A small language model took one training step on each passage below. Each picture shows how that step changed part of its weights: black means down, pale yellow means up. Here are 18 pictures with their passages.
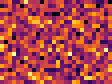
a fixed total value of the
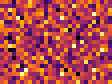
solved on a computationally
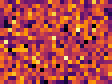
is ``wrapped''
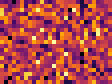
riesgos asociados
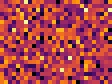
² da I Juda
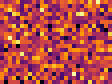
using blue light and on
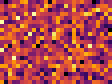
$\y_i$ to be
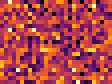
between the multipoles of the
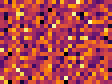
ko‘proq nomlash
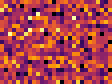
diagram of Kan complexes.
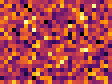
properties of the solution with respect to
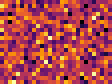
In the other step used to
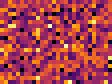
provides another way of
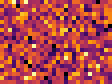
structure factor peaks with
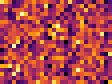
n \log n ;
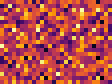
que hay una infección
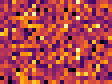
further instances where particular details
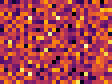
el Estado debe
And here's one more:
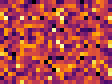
coupling strengths
